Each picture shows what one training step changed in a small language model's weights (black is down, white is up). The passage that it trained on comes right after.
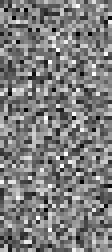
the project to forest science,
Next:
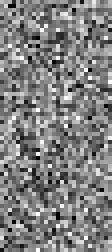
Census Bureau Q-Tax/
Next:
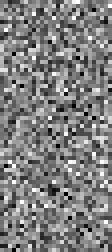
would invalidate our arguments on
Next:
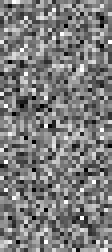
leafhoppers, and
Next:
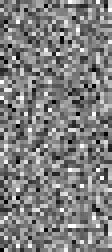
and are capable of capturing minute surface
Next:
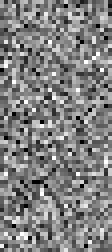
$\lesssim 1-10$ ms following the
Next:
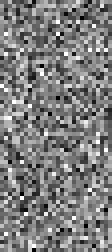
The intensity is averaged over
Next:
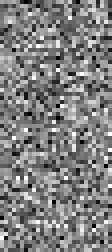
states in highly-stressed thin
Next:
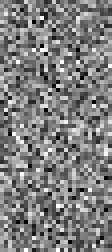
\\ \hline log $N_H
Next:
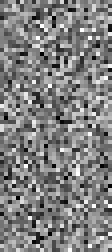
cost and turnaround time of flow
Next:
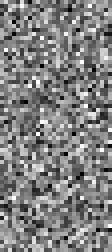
to guide the development of curricula
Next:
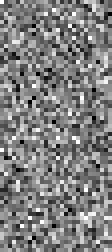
number of input data. Too little
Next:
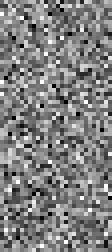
it is so, we could be already
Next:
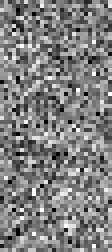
uniform $\chieff$ distribution centered
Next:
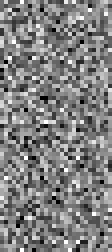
a standard spectral scheme, such as used
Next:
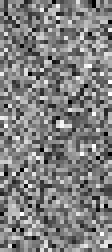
while soil physical rotation is less
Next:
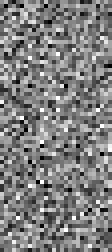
events (0.56 seconds). The
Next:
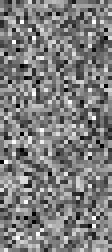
the fact that the orbitals of the lone
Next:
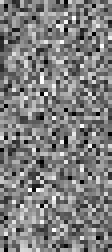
interventions in these settings are
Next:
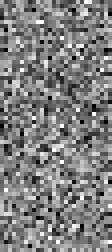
mark a significant watershed in the
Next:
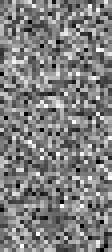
Thickness (cIMT),
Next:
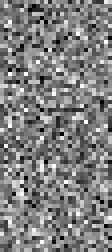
patients with psychiatric illness
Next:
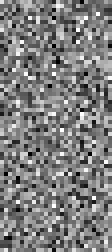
one-dimensional view of development in
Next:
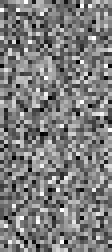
The function $S(f)$~ indeed shows
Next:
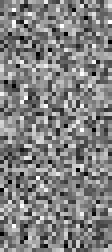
the discussion to the scaling with respect to
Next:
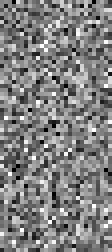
outward path ($\mathbf x^0
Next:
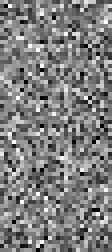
experimental spectra measured in the same
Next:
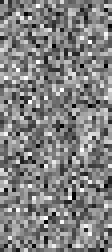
of sanitary and border control
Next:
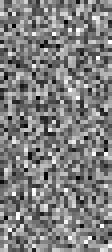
and surgical procedure lor the
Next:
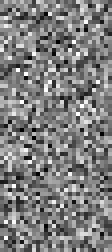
the circuit is accomplished
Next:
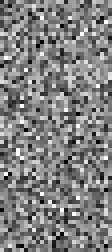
until the persons is healed or
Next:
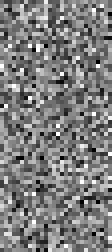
grey points, and the UV
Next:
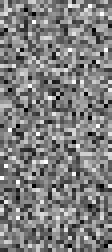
microstructural heterogeneity of
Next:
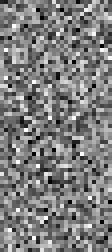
the fundamental human right to
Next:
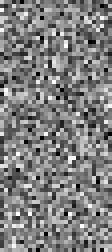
exists \cite{Sassi}.
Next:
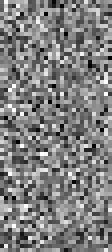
lower triangle and the same quantity
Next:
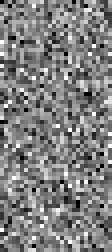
is possible without necessarily requiring
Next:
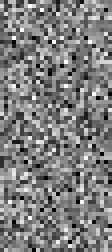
of the wear on individual cutting tool
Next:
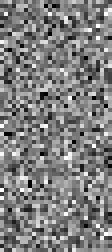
region may result in the failure of
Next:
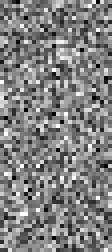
group and 13.33% in OA group
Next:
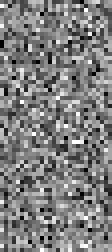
least one pair of the indices.
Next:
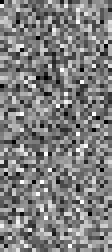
function of $E^*$, and find the value
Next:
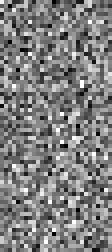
an understanding of the population of the
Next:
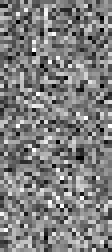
the hotel and hospitality
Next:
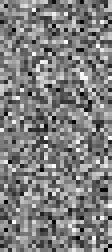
management and distribution. Further exploitation of
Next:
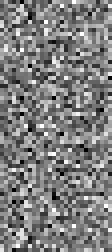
estimated, offering the possibility
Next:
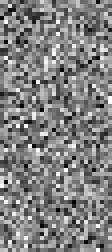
The peanut is a staple in the
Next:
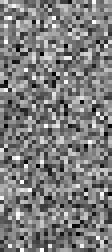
Indian Journal of Science and
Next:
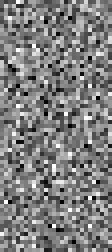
kidney defect will occur that
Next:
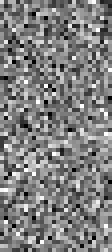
unit cell length is set to 1.
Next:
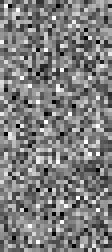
form an effective two-dimensional
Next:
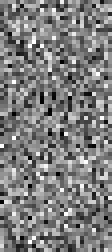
in increasing number of modes. This
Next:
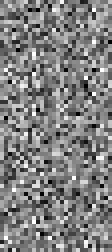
of FLC1&FLC2
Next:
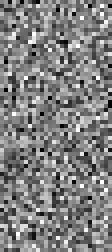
then acts as if it is taking a
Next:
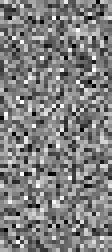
PRECOVID Study in
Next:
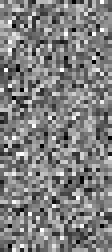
signal function is defined as the signal size in
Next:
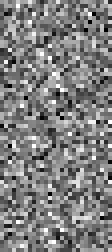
on a standalone basis,
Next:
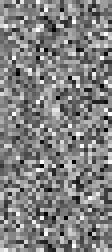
which produce significant research outcomes and
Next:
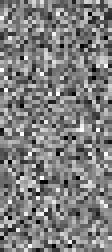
gold standard for confirming the
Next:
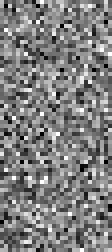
the vorticity field of 2D
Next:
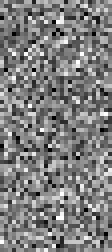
SMBH mass estimates with
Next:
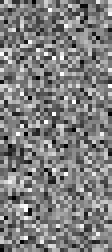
we here discuss how the proton
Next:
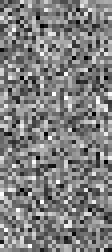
The temperature dependence coefficient of surface tension
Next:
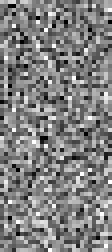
the same initial condition samples. Note that
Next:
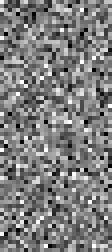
development opportunities 19%
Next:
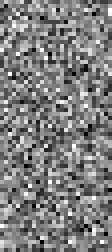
circuit. FIGURE.
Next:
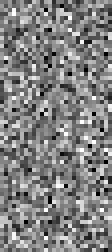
of new technologies in UK fashion
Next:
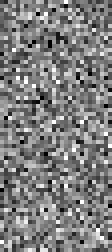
of $L_{sd} \sim
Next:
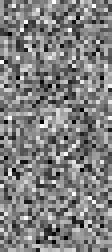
key aspect of the theoretical
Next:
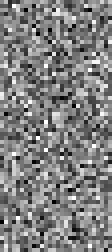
to be cross sectional damage areas
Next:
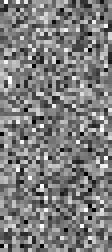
are generated from the full model and
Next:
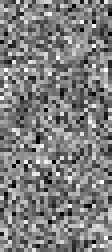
and gluconeogenesis,
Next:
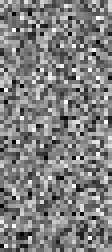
\end{align}% that correspond to the
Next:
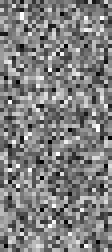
plexiglass bar consists
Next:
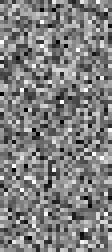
of sight that overlap between our study and
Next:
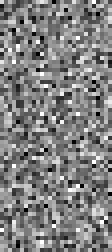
for calculating financial stability were first
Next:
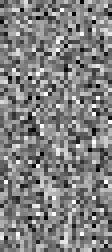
drawn from the review conducted in
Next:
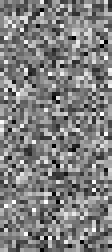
insoluble precipitate. In
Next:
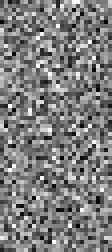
or zero for large arguments, which
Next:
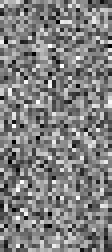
flight altitude, nearly all of the
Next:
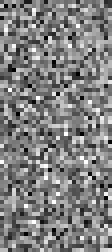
other cluster heads. As shown in Fig.
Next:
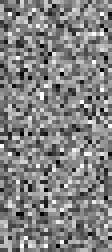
Clearance System of Sta.
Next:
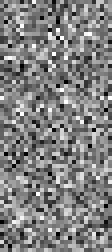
the Mahar community got the
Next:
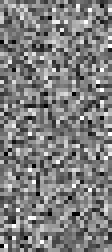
phase, giving rise to the two
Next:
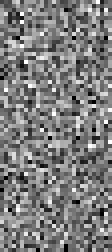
on the contact angle is presented. The
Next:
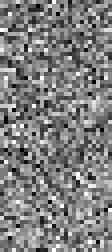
where the SmartUp School
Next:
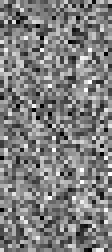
in any wider damage of the
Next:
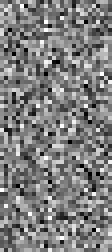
exercise control over the expectations.
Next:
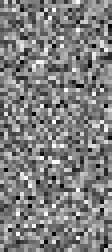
2nd generation sugars. Input
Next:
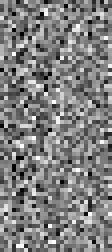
under debate, ongoing
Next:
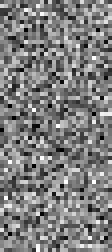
sense, Saussure's outcry
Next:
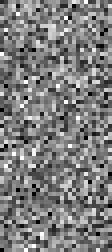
and several cohort studies have shown that
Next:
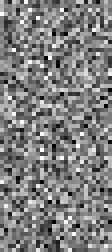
suggesting a practical approach for their
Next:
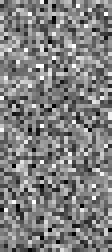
coordination were measured in three groups:
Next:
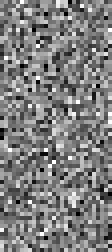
hamiltonian are the free field
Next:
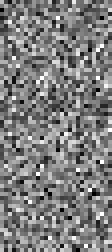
farmers' financial assistance such
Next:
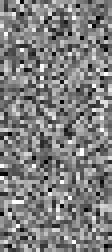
for STAP radar, in which no
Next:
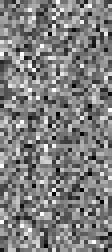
are plotted against the number of
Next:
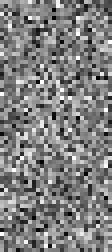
$k$. For the point-like
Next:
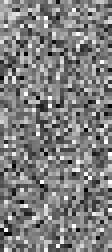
penalty estimate. We use three
